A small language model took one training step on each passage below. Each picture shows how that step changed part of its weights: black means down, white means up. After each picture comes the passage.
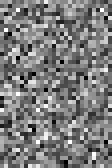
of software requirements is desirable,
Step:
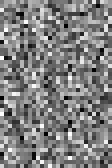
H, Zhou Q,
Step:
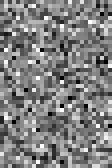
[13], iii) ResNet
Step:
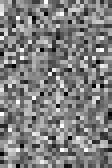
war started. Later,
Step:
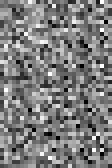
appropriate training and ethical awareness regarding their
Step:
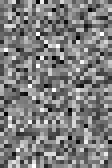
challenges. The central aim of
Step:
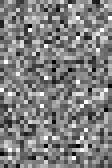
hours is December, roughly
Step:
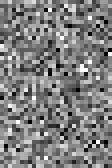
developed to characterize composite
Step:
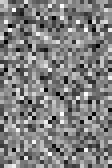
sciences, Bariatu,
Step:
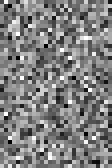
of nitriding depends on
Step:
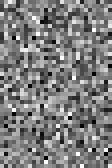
Approach To Ocular
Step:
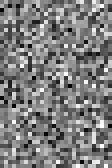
the end (fig.
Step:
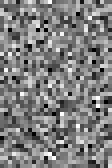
use titles in their
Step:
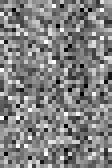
Social and Political Sciences
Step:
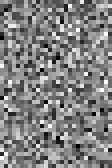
3.4. Calculating
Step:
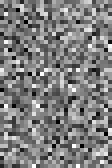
fruits [4]. Juices
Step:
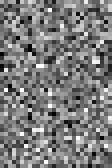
show that implementing the AES in
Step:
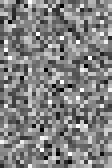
elements. The probability matrix is defined
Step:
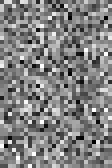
Carbon Nanotubes
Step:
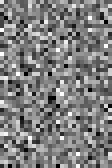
found to be better than previously reported
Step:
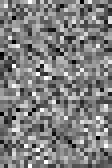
natural gas in comparison with the
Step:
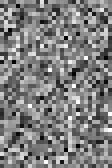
equivalent of 95%³
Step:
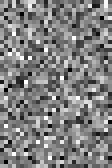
are able to function effectively at a
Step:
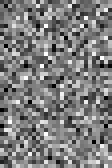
waste in the mosque,
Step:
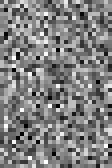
and adapted digital tools, improves
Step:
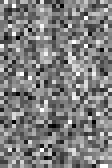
CSA is increased by 33%
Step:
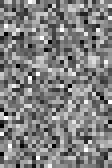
transfer by 30 %, and the significant
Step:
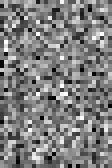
earlier research. We aim to
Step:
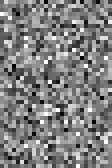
electrical engineering concerns motors
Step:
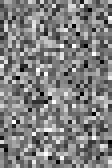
necrosis, and leakage
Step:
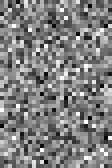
to carry out roughing and
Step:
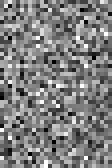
space is, the more similar they
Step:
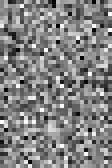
an infinitesimal time
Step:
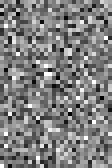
failed to appear. The study was
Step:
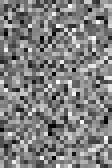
represent about 30%-40% of
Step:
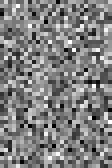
the majority of the lesions are
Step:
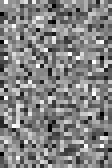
ANOVA, for the three
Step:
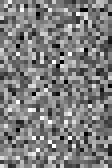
discrepancy between how space systems are
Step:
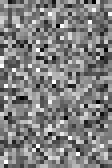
capillary action. The metal
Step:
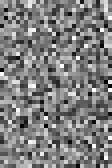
were selected for this approach, connected to
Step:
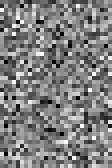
Circassians and
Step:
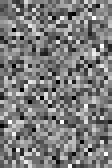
Ischemic Stroke,
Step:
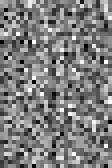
were conducted by Javaria
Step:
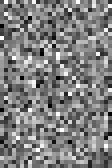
for 60-70 percent of the
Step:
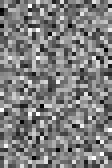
defectiva*. Even with recent
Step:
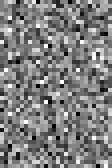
information design model for research question 2.
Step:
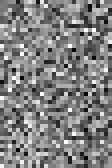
attention of the audience and hold
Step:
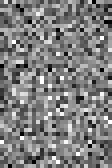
seem like very complicated processes
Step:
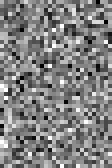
performed at a distance, showing no
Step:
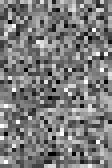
emphasized by Miodrag
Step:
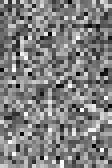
the banks performs various
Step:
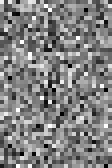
obtained values of ES can be used
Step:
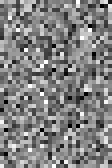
gain were obtained using weigh back
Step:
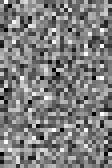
of the plant gets wet,
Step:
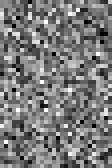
informatization, rational organization
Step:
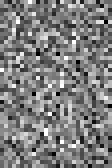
great efforts to reach and maintain
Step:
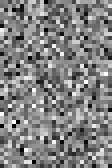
while no other pairwise differences
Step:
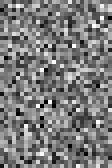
and Exploitation We wrote
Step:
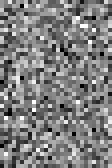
Solutions of HEDTA
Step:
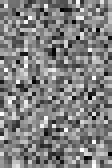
Factors Influencing
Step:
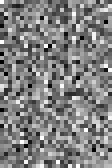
mean GA at delivery was
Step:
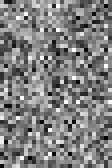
methods of immunologic research included
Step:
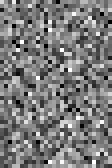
non-observable factors on
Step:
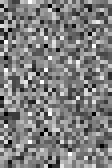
derivatives, which can be
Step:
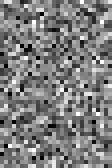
inoculation by counting
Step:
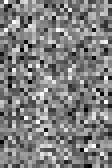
of soil is critical for the ecosystem services
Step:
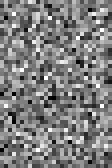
taught by the
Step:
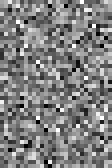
you. Tithing one's service
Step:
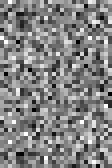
investigations were determined with samples with a
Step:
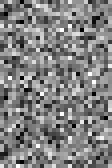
ovarian cyst
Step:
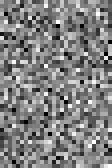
accelerating vaccine manufacturing
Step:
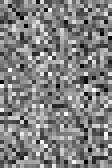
field devices with information related to temperature and
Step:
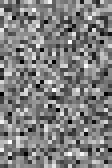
use, little is known about
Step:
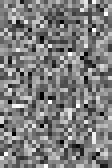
laptop). 5.
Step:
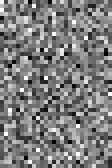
imagery aspects. The consistency
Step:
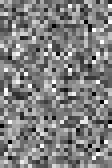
post-digital world, in which
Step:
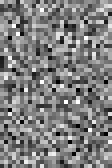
dependent on the grasping
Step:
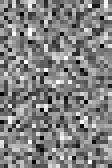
are mainly categorized in statistical and
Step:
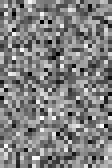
– open in $(U,
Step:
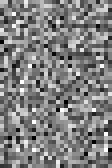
a significant relationship with size of
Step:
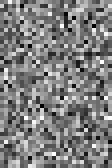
the next. These changes of the
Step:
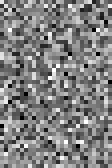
equalization, and local normalization
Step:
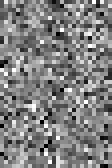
The density of the sintered
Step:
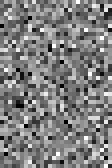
screened for cervical cancer
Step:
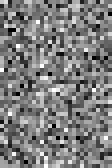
transcription has been an active research
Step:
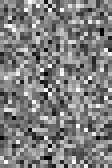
characteristics in Fig. 6 with the reference
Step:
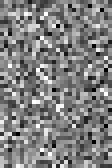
talab, ammiak
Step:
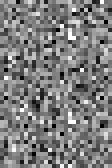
committee [144],
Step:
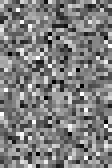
zero: $s_i =
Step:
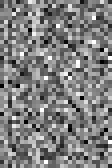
OF CAREGIVERS
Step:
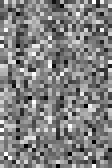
The reactivity patterns of α
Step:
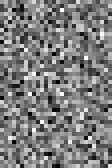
when compared to $\lambda \leq
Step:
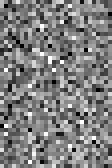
systemic infections can increase
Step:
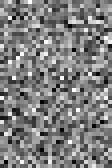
integration [17]. Scaffolds
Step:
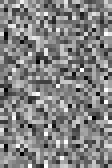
and evaluated, and these considerations are
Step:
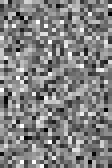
transmitting stations of the other
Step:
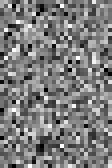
of patients opt for dental
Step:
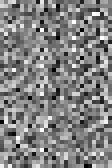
inclusion criteria were being a teacher
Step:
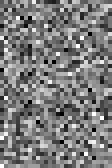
in the literature review. OR,
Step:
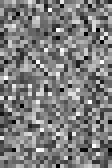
control. It concludes that these
